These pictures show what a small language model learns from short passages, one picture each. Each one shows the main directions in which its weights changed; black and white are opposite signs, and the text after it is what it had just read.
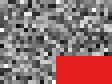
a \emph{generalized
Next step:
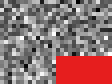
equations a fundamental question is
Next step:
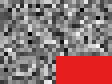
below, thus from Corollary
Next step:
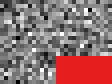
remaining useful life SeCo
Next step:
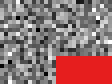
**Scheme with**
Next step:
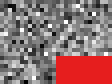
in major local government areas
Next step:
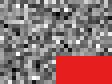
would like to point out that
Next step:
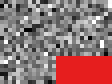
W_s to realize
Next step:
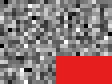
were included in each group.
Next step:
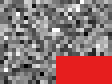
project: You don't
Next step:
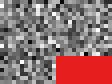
is uniquely determined by its moments
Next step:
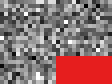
of any commercial or financial
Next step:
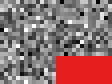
mode of an electron
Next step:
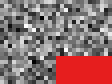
the entire straight line. If
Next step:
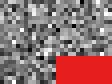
and engineering the sequence of
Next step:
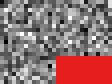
To see this we apply
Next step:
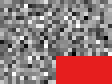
groups from 6 to 18 hours
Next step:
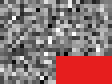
gap Recorded in
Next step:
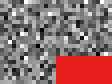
Like the proof in Case
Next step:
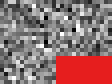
designs to manage
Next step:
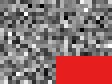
of most of the models for
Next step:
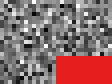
the period from 1 March
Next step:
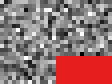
the chromatogram
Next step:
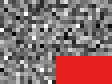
$X$ are counted
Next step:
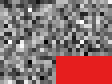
hence there was no need of
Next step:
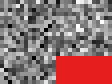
{\it then the cohomology}
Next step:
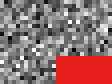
consumers will run smoothly
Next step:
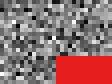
relative/absolute correspondences
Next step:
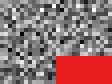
conduct of research available through
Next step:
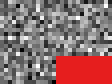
depended on the observation that
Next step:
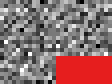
\cdot g \cdot
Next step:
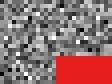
most three; \newline
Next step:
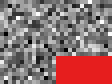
the device, so if
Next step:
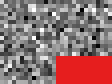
result and proof have a number
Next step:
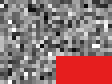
(Harris and
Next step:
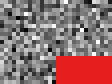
$F_1$ stable
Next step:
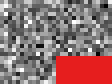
including fewer episodes
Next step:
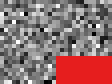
is isomorphic to the quotient of
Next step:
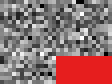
of internal audit in
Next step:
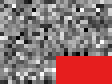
details). \smallskip Given
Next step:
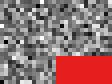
where $\u{\p
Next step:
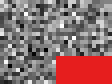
lattice for $R$. Suppose
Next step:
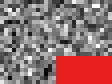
by the National Natural Science
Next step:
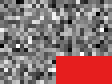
: **V**alidation
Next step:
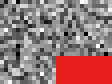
*SET Y* which
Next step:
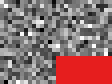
the guidelines and
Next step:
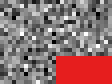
this paper is devoted to
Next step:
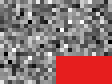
It is clear that we only
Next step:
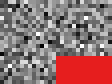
calculation of SGs via
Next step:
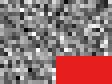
а $\mathcal{S}$
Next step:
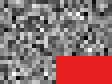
young people were employed. As
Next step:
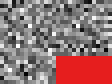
Reactive Links to
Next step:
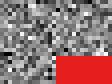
method and then to study their
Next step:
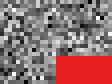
products out pretty
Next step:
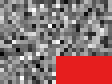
and $\mu$ and trivial
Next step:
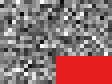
universal homeomorphism of schemes \[
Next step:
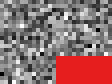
conditions (\ref{r}),
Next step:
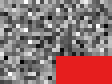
Transgender Identity
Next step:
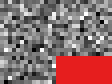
100 surveyed households,
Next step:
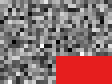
control at any state from the
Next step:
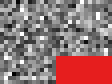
01. Introduction This
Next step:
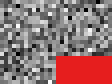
mHealth interventions
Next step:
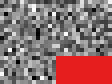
and was mixed with this sample
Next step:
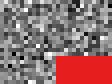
plays its part in trying
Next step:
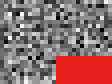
supports cycle extraction from
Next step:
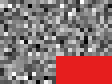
for freedom, there
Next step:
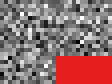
percentages of drug
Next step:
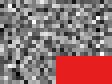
center for solving professional problems
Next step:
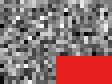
\chi$. Thus $\ker
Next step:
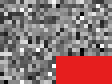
of Applied Sciences,
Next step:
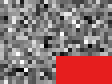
Therefore, the use of
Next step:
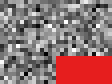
in the French tax
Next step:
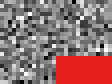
detection (LOD)
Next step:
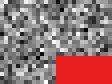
Y. Hanamura
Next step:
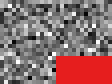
for all devices and equal
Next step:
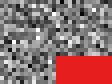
to people who died after
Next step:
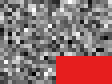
and the Quest for
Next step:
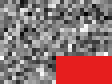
M\equiv 0$,
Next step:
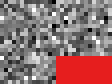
and total productive maintenance
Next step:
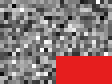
absorbing boundary conditions
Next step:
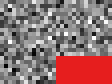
the consensus error for
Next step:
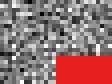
Technical Reports -
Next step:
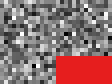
patients suffering ATT
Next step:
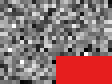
the definition, recognizing common
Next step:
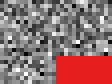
the process of completing the
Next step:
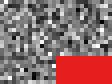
Carr's index, and
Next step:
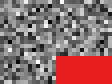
are interested in finding optimal points
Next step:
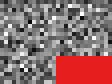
nonlinear mapping in a rectangle of
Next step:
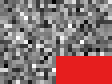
sort of compilation
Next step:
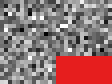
So, we've found
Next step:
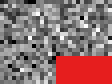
The different loadings are combined
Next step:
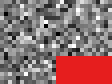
VWP EQ VWP
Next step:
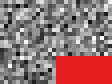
\Xdof$ that
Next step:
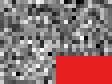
which statistical evidence can be measured
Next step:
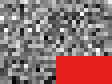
of birefringence was
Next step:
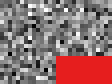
at times. How can
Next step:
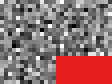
A* pathogens.
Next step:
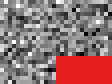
strictly increasing cofinal sequence
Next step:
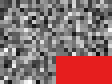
high acid treatments with high
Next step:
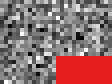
proves a classical theorem due to
